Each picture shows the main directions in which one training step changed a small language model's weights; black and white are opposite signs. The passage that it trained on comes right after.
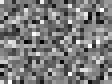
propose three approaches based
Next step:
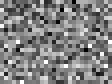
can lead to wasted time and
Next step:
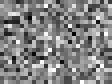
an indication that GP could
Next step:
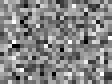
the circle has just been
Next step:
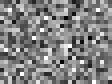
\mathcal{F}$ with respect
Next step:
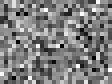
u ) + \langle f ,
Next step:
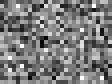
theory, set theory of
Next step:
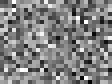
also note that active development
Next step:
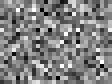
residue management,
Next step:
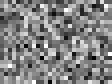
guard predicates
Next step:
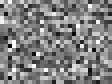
an integer $k \in
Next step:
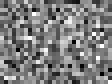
Combinatorial Theory,
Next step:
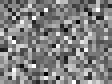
and $\widehat v \ge
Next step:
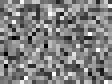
that logarithmic
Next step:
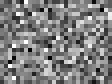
It is not clear how
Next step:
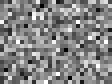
to check that others
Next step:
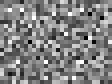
125 were female
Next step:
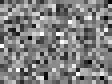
than the existing methods.
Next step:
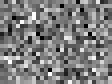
Therefore, future research
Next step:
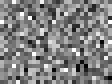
activity. [37]
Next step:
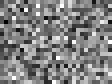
\cap A_k^c
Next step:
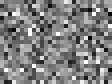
%), but the dominant
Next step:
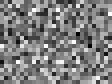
0.5MPa to
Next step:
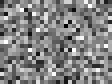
risks to future
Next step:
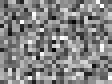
The research provides a basis
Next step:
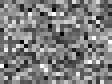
as the preprint does
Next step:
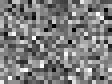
Hilbert space,}\\
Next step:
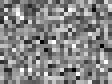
controllable speed.
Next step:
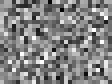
reaction is a strong
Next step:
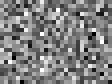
training is multidimensional and should
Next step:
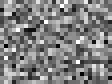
heated, a yellow
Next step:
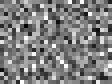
To obtain real-valued
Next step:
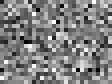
research infrastructure set
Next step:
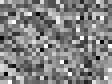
settings and feel
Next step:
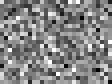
analysis code by means of
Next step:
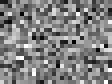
node. Second, the
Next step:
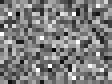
conditions. This is mainly because
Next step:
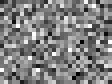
this case was typical for
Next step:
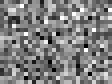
customers to decide
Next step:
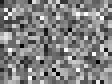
about the other impacts
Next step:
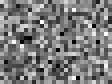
the error in the goal
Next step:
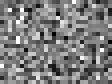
\eequationNN where
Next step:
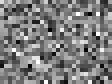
expected effect of the
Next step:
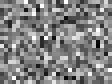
our worst-case
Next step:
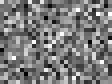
sector; 3) developing
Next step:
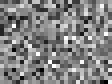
four recurrence relations
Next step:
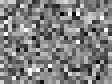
small. However, it may
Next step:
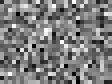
candidate update
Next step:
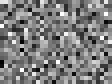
of it. Research
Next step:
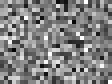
variety of artificial
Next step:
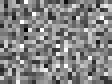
Random forest The
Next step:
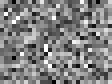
approach of Discrete
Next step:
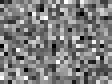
and numerical examples,
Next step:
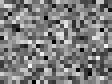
effective conductivity,
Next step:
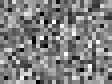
and multi-purpose
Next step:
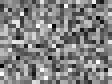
interval denoted by
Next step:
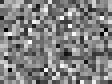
improve institutional
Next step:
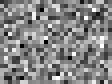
and critical thinking
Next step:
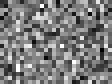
Ceballos G,
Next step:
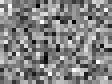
Vaisman metrics of
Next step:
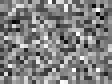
relatively safe and
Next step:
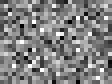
instead of $u$.
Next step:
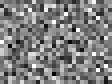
by him. ¹
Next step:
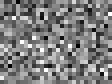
various silages at
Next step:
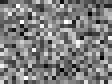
to the second of the above
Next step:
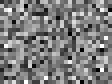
\dots,$$ where initial
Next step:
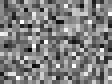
The first statement follows from
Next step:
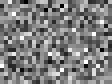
lenghtscale, by
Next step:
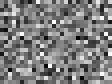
of nonverbal communication,
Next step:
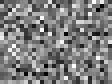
which we need to adapt
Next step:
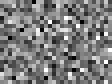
point), and more frequently
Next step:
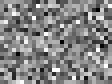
and an appreciable
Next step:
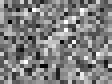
scene has no Sky
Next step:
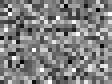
worldwide [4].
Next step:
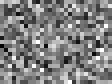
to respond to circular
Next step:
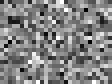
here assumed that the model
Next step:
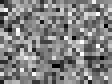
that $\Gamma({\mathcal
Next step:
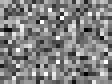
there exists $D>0$
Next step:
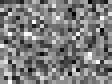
by the ISTM,
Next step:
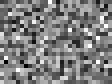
in this realisation of
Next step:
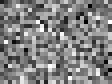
the computational mesh
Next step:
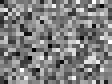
that it was useful since the
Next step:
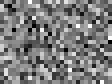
highest; given an average
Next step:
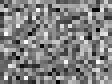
and outlines future
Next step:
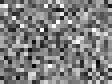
that, in many developing
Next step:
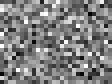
accuracy, measuring
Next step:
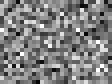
interactions that required
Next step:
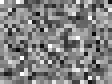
demanding for a state of
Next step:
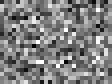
reason behind the
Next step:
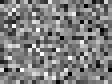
work. 2 Problem definition
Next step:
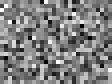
Having analyzed
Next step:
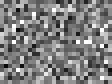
5. Emissions in
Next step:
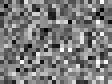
University of Oriental
